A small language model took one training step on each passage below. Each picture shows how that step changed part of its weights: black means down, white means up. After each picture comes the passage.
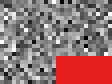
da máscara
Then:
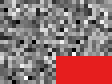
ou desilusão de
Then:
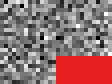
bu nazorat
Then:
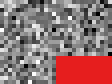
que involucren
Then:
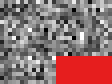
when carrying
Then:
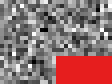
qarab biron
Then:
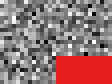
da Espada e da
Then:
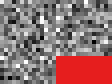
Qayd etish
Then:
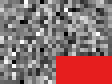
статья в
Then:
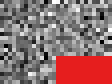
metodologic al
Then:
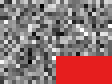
e a avaliação
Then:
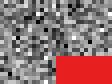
hamjihatligi va
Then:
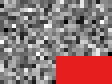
отправить для
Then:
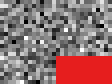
educational sciences,
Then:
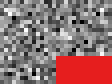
muassasalari uchun
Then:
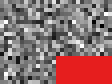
= 7) gruba
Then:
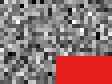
y financieramente
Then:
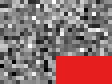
of drugs
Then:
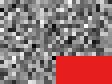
Tobacco que
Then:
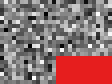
saving one of
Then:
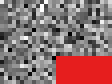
qilsin, -
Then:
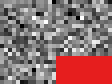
grupo, sendo
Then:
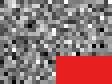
pendingin ke
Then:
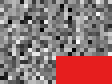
шейки —
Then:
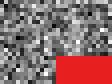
und damit um
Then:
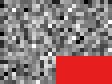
kamar kelas 1
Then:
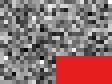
cada una de sus
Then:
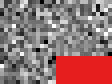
degree and
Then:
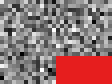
leidt tot
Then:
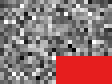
no ensino,
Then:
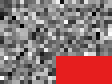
over concrete
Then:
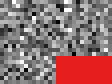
Eğitim, insan
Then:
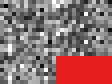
ishini tashkil
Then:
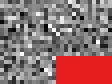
12. Tashqi
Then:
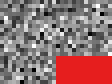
de prendre une
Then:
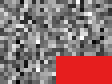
ўрни 9
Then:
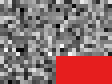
constituidas por
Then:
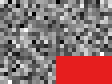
– a separate
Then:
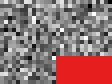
la Chiesa; la
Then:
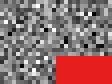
extenso que o
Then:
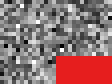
sul comparto e
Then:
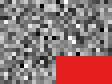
e que tem as suas
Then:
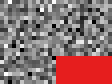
agilidade e qualidade
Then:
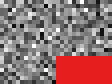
de integrar
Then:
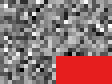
estas entidades
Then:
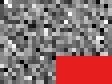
dostupnost na
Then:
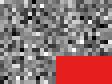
pelo Estado,
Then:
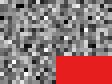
жінок він
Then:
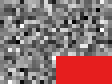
manteve-se como
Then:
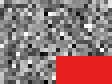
tidak akan
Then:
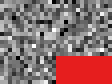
in the digital
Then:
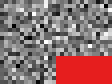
in neurological
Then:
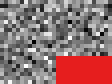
erishadi. Chet
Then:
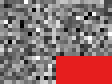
si l'Etat
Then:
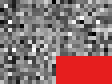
sucesso fora dos
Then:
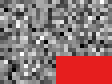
partir de três
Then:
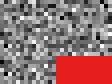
habe sich
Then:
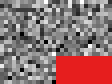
representa uma
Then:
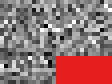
discutere ed
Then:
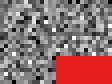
которые могут
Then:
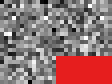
parfois le
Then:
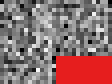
ou leur volonté
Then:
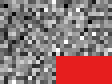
ishda o'zini
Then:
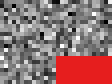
gektar ekin
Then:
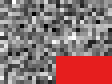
Elderly at
